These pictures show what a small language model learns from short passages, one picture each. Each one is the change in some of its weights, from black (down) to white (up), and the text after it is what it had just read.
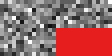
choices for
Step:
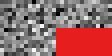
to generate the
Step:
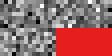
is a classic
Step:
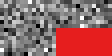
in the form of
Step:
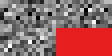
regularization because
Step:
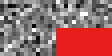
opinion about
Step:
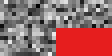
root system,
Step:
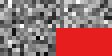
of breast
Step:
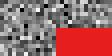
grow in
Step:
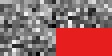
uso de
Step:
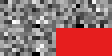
was real,
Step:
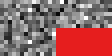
be limited to
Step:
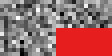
et al.,
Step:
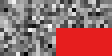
the representation,
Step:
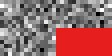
loss of
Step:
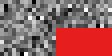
Centro de
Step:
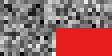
in hot and
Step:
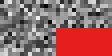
the nice
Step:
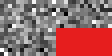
reduced light
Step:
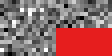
set for the
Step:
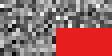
de Alimentos
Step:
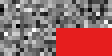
its surface.
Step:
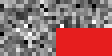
wires were
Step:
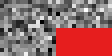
improved OER
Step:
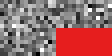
have been set in
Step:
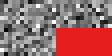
compute the main
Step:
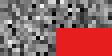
of copies
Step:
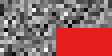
but for the
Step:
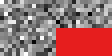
Level of
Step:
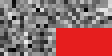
of the proposed
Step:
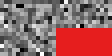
maturity of
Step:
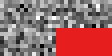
für die
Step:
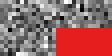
que os resultados
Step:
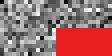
For example, we
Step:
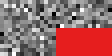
is actively
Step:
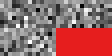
only because of two
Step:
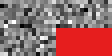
are latency
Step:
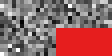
pole of the
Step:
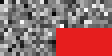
and Wang,
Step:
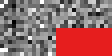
the world
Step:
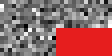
Material &
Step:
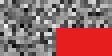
the platform
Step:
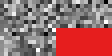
Structural study
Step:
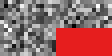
reviewed and
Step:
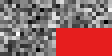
explode when
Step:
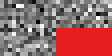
shown in Table
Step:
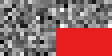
initiation) for
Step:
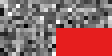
within a single
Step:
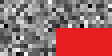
yield \be
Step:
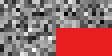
the AGN
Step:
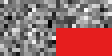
him. To
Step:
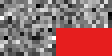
especie en
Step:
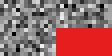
the difference
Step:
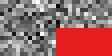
simulations through
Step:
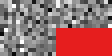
Author: *
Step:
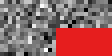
whereas for high
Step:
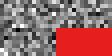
the right
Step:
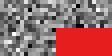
was also found that
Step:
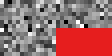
and positively
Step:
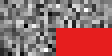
School of
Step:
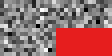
are expressed
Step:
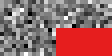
el proceso
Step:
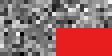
bilim bu
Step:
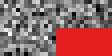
the properties of
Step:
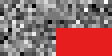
group to be
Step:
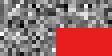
5% level
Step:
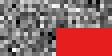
differences between models
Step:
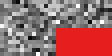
la relación
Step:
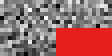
questão da
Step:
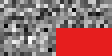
the outset of
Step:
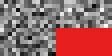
the construction
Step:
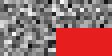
We find that the
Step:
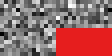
the distance between
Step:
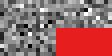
it would appear
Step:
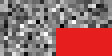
leg functional
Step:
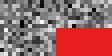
type the
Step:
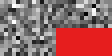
the nodes
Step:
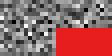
markazi va
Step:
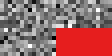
is found to
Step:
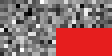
only one positive
